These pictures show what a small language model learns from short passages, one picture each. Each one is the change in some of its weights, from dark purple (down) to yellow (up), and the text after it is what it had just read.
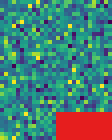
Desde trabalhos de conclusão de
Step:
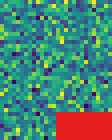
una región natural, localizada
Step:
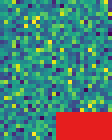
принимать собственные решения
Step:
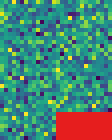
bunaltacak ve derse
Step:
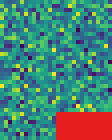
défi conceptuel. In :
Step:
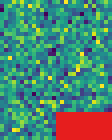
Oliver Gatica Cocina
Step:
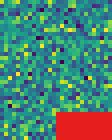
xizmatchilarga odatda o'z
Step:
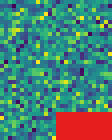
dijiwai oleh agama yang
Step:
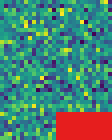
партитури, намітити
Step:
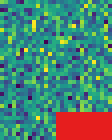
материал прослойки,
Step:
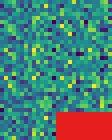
сопоставлены значения,
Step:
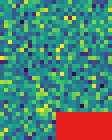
análise, as etapas do
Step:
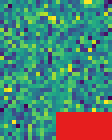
Bola yana chinor bargining
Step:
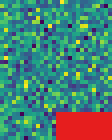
osmirlik yoshidagi bolalarni
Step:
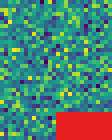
освітніми потребами у
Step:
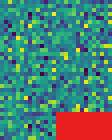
APRENDIZAJES DE
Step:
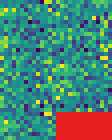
ПАЦИЕНТОВ С
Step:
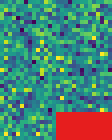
da não rejeição da hipótese
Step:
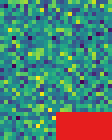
ritos de iniciação e de
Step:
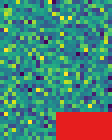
обработанные 0,5 %
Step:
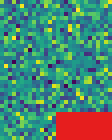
поскольку «компетенция»
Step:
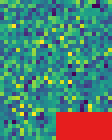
de elaboração de estratégias de
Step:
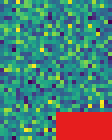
nessa dinâmica no interior da
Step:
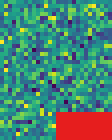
dorivor giyohlar haqida
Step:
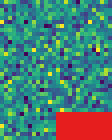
tempo pois se inscreve no
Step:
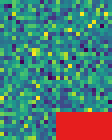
área importante nos impactos por
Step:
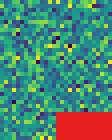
e da citação de telas e de
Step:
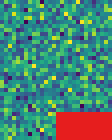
mos keladi. Ta'lim
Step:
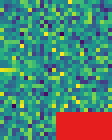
fundamentos epistemológicos,
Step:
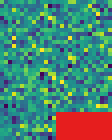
desorganização estrutural e
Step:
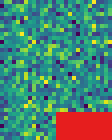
fleuve Mono, d'une
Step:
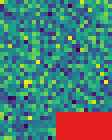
digunakan parameter seperti
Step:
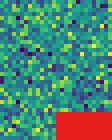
regarding the expansion of
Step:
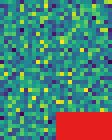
основных положений указанного
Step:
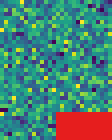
afaziya): afaziyanıń
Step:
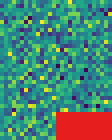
Silva¹ Vicente Lucas
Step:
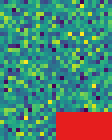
concedido al asistente de dirección y
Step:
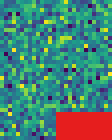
Друге – коли опитування
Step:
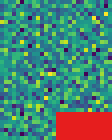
Bo'ydoqlik sharti
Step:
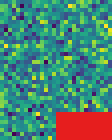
noodzakelijke offers,
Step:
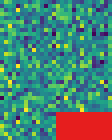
%92.51 oranında bir
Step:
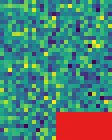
Fakat Afet'in hayatı da
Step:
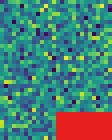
financieros relacionados y
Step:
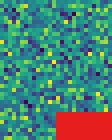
Gladys; Montoya
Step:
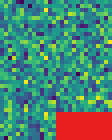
dengan senyawa khlorin.
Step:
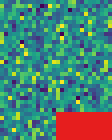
izlanishlari natijasi
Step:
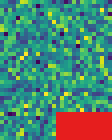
bo‘ladi. Bunday hollarda
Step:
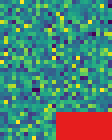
собранные конспекты по
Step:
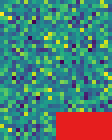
turistik klasterlar tashkil
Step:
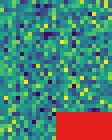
İstanbul: Yapı
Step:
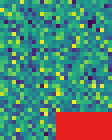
відновлення їхніх
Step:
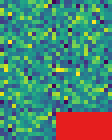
шакли ва мазмунини
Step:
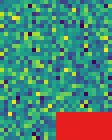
король Сигізмунд II
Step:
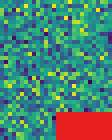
influence of integrated programs
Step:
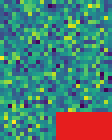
o‘zbek qurultoyi
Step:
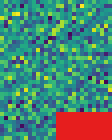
kohtauksen aikana 62.
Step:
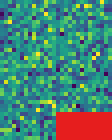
Os autores propuseram-se a
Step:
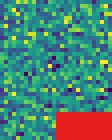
and methodological foundations,
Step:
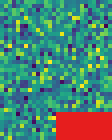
diventano parte integrante delle
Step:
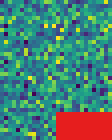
yaxshilanishi yoki yangi
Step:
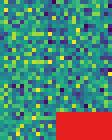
turkiy she‘r aytmaz
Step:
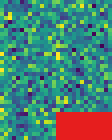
ugotoviti, kako
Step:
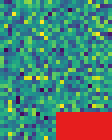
acht. De uniformiteit van
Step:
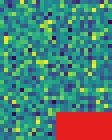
в анамнезе отмечен
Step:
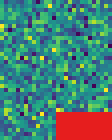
tolıq jetilistiriw
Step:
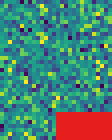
bir tushunchani takrorlash,
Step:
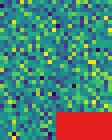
the Institute of Continuing
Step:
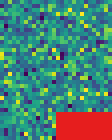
innovations in science, 2022.
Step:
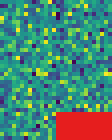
benefícios de seus
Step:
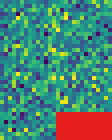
de levadura y extracto de
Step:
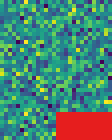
bedoeling van de H.R.
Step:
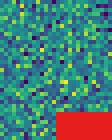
taxa interna de retorno
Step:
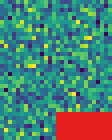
ko‘tarilgan muammolar,
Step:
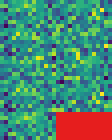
OAC OAc OAc U
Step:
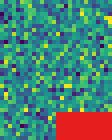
iborat. Modul sifatida
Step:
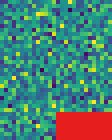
va axborot xavfsizligi
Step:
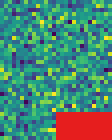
blir oftest brukt
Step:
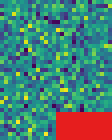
o governo chinês.
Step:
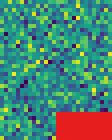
kuchaytirish uchun quyidagilarni
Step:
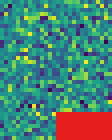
of phosphorus, 30-60
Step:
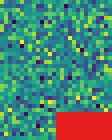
Sandor B.J., Lee
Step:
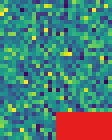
İlkesi*. Varlık
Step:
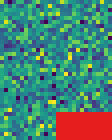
has done extensive research on
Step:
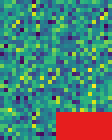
a conduta frequentemente
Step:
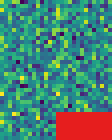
qayta taqsimlashdan
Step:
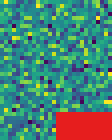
balandligi 15-20 sm dan kam
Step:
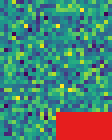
*La metafísica de Kant.
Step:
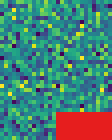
4 Conclusão É notório que a
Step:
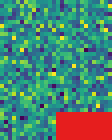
ВВП и M являются
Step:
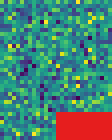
dos alunos cujas famílias
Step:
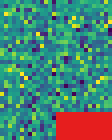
%, залежно від фази
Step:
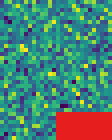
bog'liq bo'lsa
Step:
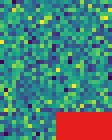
possible de donner des
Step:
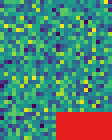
можуть бути складними і
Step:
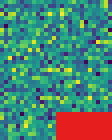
органларининг фаолияти
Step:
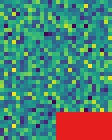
la glucosa; en la gran
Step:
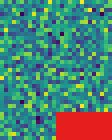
qilmagan. Albatta,
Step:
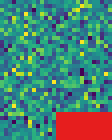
vez sua ministração da
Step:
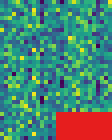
discursos foram coletados de
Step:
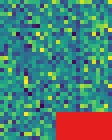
birgeliki eziwlik, ya
